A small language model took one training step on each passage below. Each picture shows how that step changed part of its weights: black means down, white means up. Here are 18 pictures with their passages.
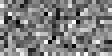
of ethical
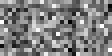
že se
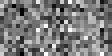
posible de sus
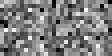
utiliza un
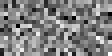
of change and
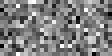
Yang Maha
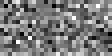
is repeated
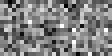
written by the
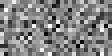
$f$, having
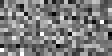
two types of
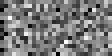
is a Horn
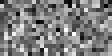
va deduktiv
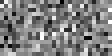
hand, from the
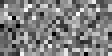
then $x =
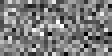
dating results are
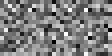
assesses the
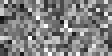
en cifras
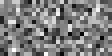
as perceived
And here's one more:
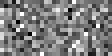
conditional densities
